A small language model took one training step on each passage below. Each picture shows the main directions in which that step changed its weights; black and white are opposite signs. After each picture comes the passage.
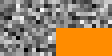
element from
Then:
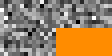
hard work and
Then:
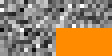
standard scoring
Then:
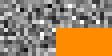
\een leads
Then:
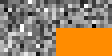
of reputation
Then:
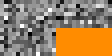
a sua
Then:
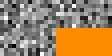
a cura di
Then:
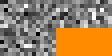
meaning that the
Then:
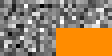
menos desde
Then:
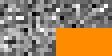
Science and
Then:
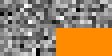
The role of
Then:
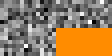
analyze the
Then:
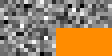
through the {\tt
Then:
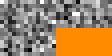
for early
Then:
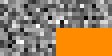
for adaptive
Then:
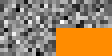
assume a
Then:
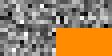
to Bob and
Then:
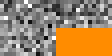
the spectrum of
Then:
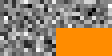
ООН за
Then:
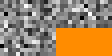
not only at the
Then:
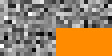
a big
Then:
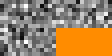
similar to
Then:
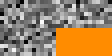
the original
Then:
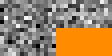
We calculated and
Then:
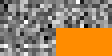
analysis, the main
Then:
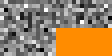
constraints from
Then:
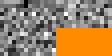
Band Pass
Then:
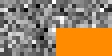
quantities which
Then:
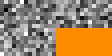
the particles are
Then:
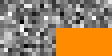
and by the
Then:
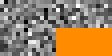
daju da
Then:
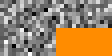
is characterized by
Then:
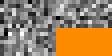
the results obtained by
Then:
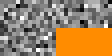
implementation of
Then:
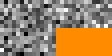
be too small
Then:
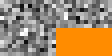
This class of
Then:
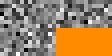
eight different
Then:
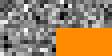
için de
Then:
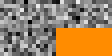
position 1 with
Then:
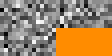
Constant &
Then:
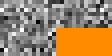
outside the
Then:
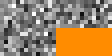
field parallel
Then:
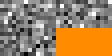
reflection of
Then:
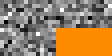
which may cause
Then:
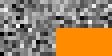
the phase
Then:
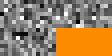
and central
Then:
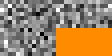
is made to
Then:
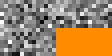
the interrelations
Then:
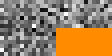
A key
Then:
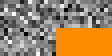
wish to follow
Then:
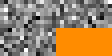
presence of a
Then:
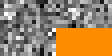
expression for
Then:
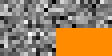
a quantum
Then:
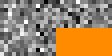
with respect
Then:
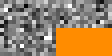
both cases.
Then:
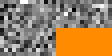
positions between
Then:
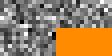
1 and type
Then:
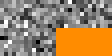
wellbeing of
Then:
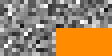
estimation of
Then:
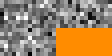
bir fanga
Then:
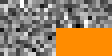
com os
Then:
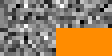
compared to
